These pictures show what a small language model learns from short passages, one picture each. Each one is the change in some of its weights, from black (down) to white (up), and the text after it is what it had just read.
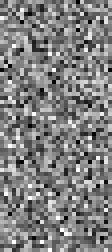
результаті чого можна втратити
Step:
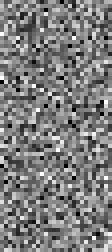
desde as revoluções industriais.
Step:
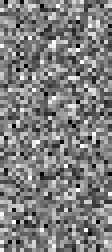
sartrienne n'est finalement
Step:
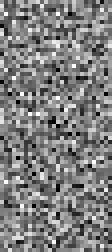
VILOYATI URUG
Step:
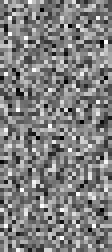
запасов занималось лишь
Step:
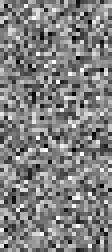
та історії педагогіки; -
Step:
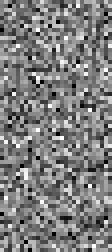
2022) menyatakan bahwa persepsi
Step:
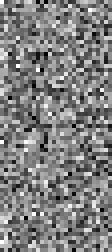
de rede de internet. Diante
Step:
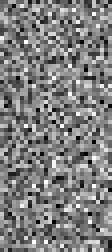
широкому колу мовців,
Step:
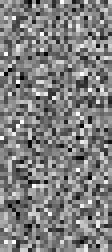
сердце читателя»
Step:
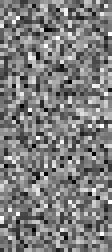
na tomizm konsekwentny
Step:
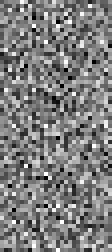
zijn onderzocht tussen
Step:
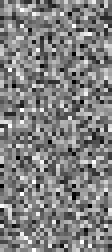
of the Legislative Chamber of
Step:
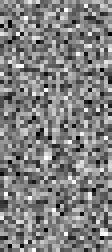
əsasən quru yaralar
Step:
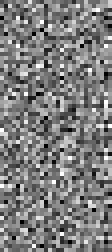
para os conventos, não tinham
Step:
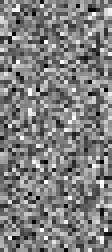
em sua pontuação. Ao final
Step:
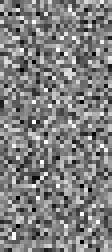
los resultados. En lugar de medir
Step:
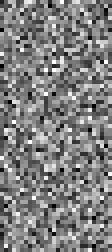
інструментів управління якістю
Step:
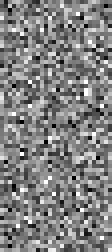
5. Лукацкий А.А.
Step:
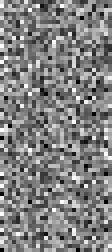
do indivíduo, com o objetivo
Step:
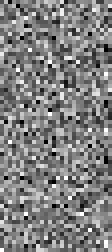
les faibles valeurs observées aux
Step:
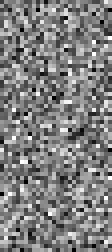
algum tipo de esforço, e
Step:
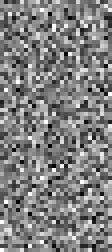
цапель на оз. Мал.
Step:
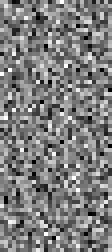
[Whiteboards Inc.
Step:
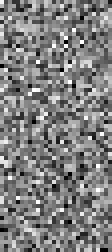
et al., (2022) demonstraram em
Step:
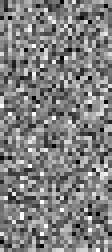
стає постать громадського
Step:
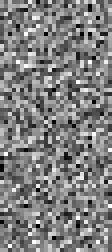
прогресс в работе с
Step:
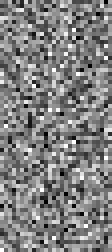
aplicadas, de forma que o subleito da
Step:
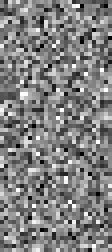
29-noyabrida muhtaram
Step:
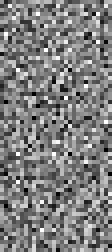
Buning uchun quyidagilarni
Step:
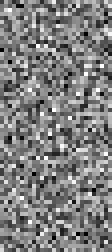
Bagian ini menyajikan hasil dengan
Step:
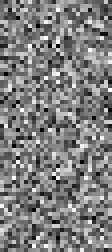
“Butunjahon internet
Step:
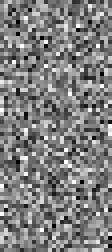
вул. Саксаганського,
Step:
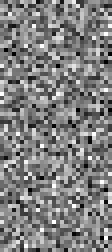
ta'lim va madaniyat sohasida ham
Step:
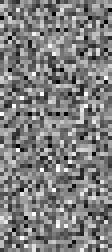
S. N., Dermenzhi
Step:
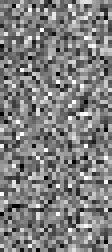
& Doležal J. [eds],
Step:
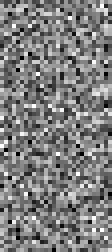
maus tratos ou tortura no
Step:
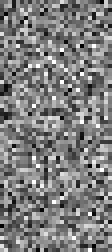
fica submersa] com o fundo
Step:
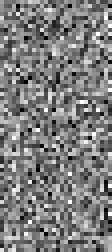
Research in Business and Social
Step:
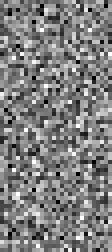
tadbiq etishga o'rganish.
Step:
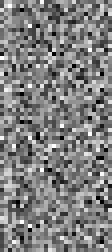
модель с суффиксом
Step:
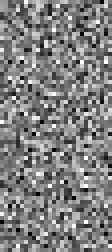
muhim rol o'ynagan.
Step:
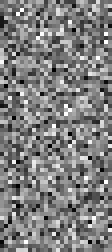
atır. Sonıń ishinde
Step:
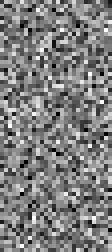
pengungsi domestik belum ada
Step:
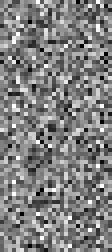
освещает инновационные подходы
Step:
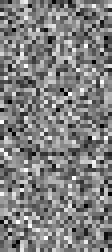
“pós-positivismo. O
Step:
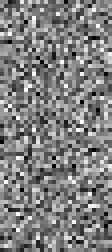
assiette de liquidation pour
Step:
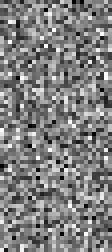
plus complexes. C'est un,
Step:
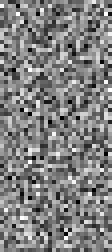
health Introducere Odată
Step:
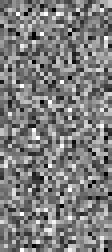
radiografia, considerando diferentes
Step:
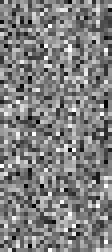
vez que as partes que não tivessem
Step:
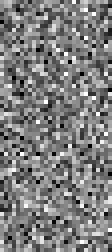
Martin dans une interview qu'il
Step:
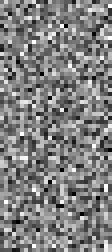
das demais. Portanto, a existência
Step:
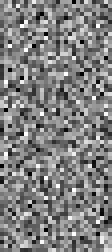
de disponer de modelos más precisos
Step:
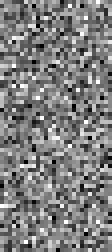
(Areca nut) dan gambir
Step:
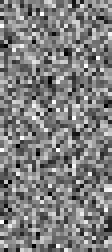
le programme scolaire pour qu'il
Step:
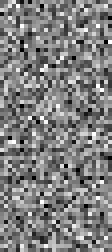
iborat bo'ladi? Masala
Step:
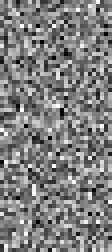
karam boshlarida va urug‘
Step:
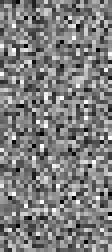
Haldenmorphologie, im
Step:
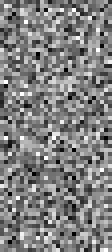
diz Resende (2017, p.
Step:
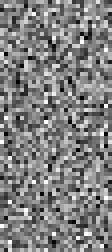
ун-та им. П.Ф.
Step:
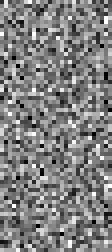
partir de estas consideraciones, Zambrano
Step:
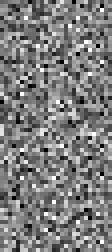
поддержки Правительства
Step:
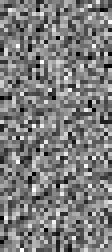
kapitali har qanday jamiyatning
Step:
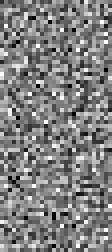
пока хотя бы один из
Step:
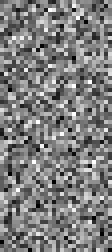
sperm in relation to its
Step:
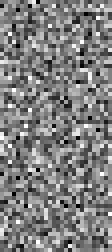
карты в BSP дерево и
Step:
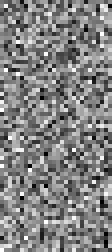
como veraces las respuestas que
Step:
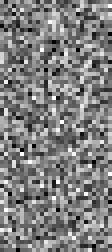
M, *et al.* Are we
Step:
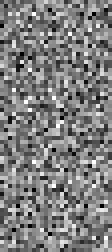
mumkin, agar mashg'ulot har
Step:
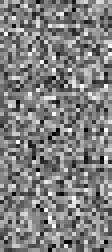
crianças e adolescentes,
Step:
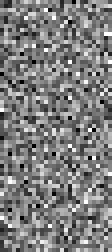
darajadagi aqliy zaiflik
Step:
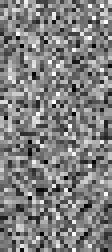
evitando superar los 700–800
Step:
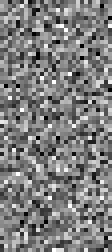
lekin. Dadam menga
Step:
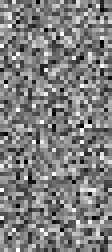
соединений – 13, число
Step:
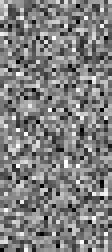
base no cálculo do tempo de
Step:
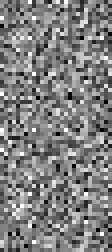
Tipe Gelagar Beton
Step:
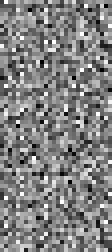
dəlalət edən ilk
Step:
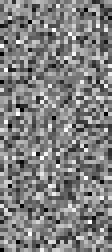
“bu nima?” deyishar
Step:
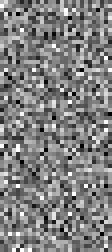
cadena de valor se asocia a
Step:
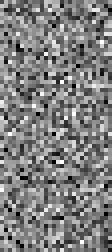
consiguiente, se reconoce la
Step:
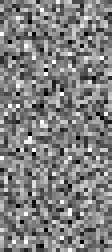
Показано, что сокращение
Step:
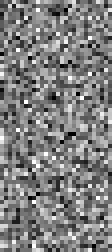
imkoniyatlarni aniqlab, ularni
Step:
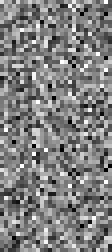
etmektedir. 2. Materyal ve
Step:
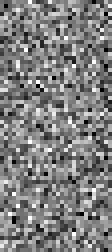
8 sesiones de una hora. El
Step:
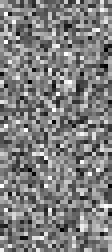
IBGE, pode ser comprovado
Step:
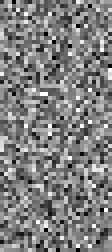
агаре Во втором опыте
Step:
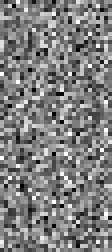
человека, в том числе,
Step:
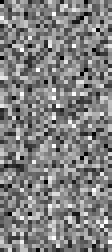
навчальної дисципліни студент повинен
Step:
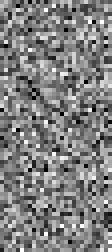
municipal se han agotado todos
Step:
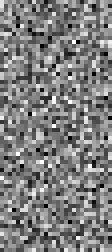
*database*. Dengan
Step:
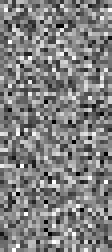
bilan oziqlangan qo'ylar
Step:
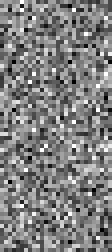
campuran laston telah
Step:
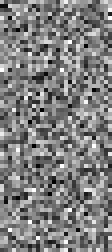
die zich voorbereiden voor
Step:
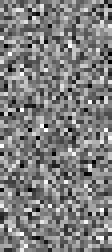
Amir Temur va Temuriylar
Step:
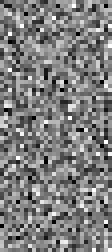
páginas en base a la cantidad
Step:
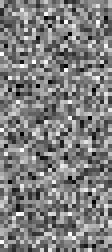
as security, artificial
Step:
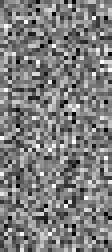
a mitigar tais impactos.
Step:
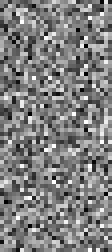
белгиланган[4]; -
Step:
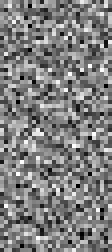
the economy in the conditions of the
